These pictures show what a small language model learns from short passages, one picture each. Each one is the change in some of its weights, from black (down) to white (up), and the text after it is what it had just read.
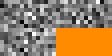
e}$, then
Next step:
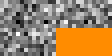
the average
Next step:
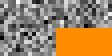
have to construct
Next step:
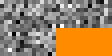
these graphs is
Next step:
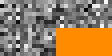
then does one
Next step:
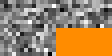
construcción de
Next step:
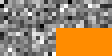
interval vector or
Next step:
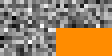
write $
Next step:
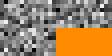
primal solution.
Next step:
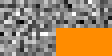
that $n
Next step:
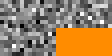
defined on the
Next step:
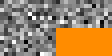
next show
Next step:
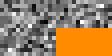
noms de
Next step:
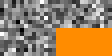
metil ester
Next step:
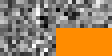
уровня по
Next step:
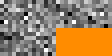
one. Its
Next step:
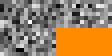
some small
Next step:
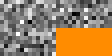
the open condition
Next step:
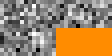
more or less
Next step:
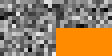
is important
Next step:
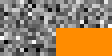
has only one
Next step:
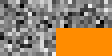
series converge
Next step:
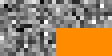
\to E$
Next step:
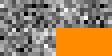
yang baik
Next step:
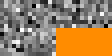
$Q$ is
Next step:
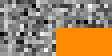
some regularity
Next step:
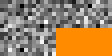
a medida que
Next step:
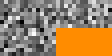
case in the
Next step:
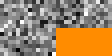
graphs. As
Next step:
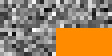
order of the
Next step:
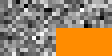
To end
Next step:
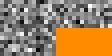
in which the
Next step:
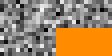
por este
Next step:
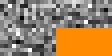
with respect to the
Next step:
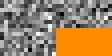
is exactly
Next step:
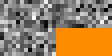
is solvable
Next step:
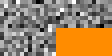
isomorphic to
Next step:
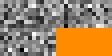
in the flat
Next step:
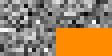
\rightarrow \mathcal
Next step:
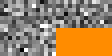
a bounded
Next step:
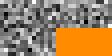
is the linear operator
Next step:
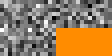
it is defined by
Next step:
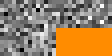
no es una
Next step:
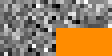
$t$ is
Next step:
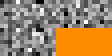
expressed as
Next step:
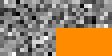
paper, about
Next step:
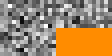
single function
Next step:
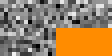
$ is classical
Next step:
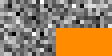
the control
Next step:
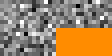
the proofs of
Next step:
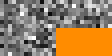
the HJB
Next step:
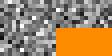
решения и
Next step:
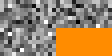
data case, we
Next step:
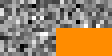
for simple,
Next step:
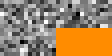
infinite. Since
